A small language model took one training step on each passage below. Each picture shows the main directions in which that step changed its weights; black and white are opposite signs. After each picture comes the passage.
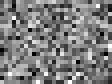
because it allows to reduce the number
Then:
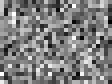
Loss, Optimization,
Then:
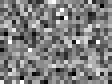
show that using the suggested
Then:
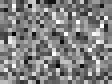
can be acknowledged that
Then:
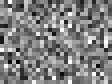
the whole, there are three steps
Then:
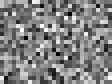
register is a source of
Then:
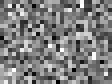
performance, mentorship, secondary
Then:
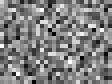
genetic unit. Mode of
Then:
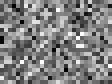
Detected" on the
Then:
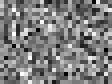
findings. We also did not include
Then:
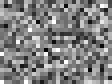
a voluntary basis to
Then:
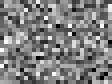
(interferon alpha
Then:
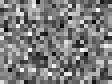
eighth International Conference on
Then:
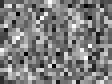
consists of maps for the
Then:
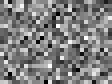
the availability of these materials is
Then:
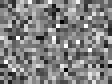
and Vitamin C Groups
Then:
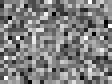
system have been studied. We
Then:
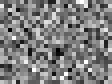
follows, where changes to the initial
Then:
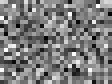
modules of the FAME
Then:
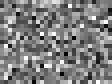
effective properties of heterogeneous
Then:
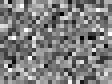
the society, and the use of
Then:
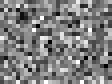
FOR IMPROVING
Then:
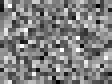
outcome is a dataset adopted
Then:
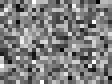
sewer systems outside
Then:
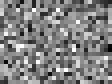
Distance learning is learning at a
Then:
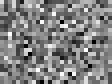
distribution in near-Earth
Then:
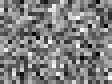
Other XRF measurements
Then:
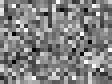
The family has a worldwide
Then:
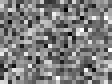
aspects, including but not limited to
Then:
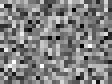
process: “Another
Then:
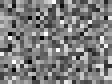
there are many applications that use face
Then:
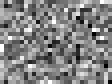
a good isolation value.
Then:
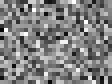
have no conflicts of interest
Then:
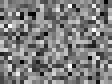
To get the curve of
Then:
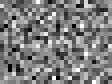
analysis of the most highly cited
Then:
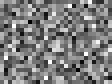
assessment of a method's environmental
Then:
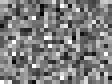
gaps, but in our
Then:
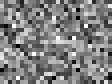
with axial dimensions of
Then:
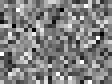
of fine roots and age
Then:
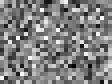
global communication and technology have facilitated
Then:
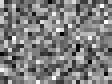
functioning as a subject, an
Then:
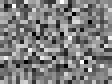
sufficient accuracy can be obtained by
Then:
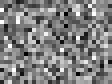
4. **Commitment
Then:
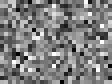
and Pastorelli
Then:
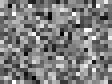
Definition 3.
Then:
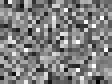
the integral transforms of
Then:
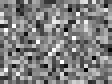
of modern technology related to teaching
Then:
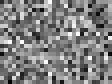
study 2) In the part of
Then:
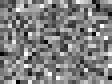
and metaphors to transform product
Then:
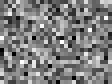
kW) Figure 15:
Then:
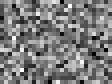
already selected as of interest. It
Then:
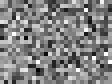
translocation systems multiple
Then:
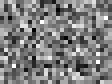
Indonesian provinces,
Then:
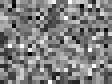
there is a dark header
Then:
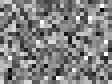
surveyed various developments occurring
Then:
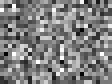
Seventh, regarding the research
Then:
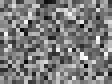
needed to ensure credibility and
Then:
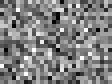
to Focus Economics
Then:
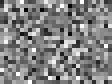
declared that no experiments on
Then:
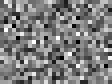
in developing countries Education and technology are
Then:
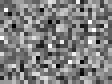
transform u Dislocations
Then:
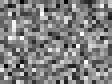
participants enjoyed more
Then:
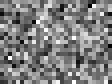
1. What is the level of
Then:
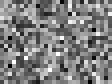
Malisz et al.,
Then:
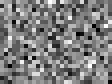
will be of the following type:
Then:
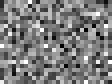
Association of official
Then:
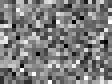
of *Mustela
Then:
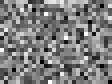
have official title
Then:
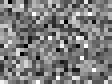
the feeding habits of
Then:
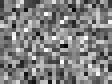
agents. Plants have natural
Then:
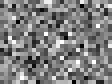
objective that drives research for the
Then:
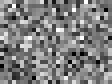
blood circulation. 5.
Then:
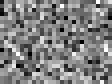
Standard Drug
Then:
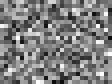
(TSPO). An increased
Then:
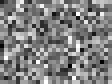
students opine as Average
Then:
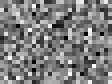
addition, this support can be
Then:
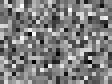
the linear ordering between different cell
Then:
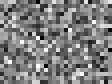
; silver was then determined
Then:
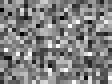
OLS 8 BIC 8
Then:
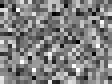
component of the magnetic field
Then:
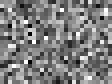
or more, the depth can
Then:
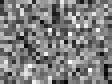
Classics. Such
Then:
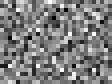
is better, not only to have
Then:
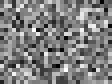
on the DPR. As
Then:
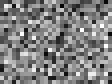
rash decisions are reserved
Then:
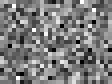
limits for aquatic
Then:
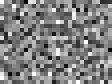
distilled water to
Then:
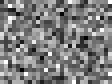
many stages. All the
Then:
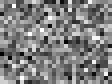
seam is the most commonly
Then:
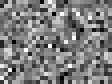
approaches often strain staff capacity,
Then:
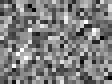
20th century, a
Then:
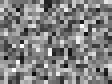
fig.1, contain a
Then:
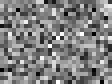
properties (OTR) of the
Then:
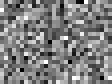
R Squared*=
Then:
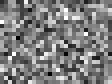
of using endotracheal
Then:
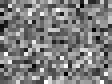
condenser correction
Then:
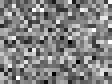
create weaker bonds compared
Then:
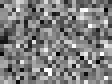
respondents. Based on the
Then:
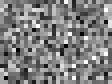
19 U.S. States
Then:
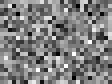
the life-endangering
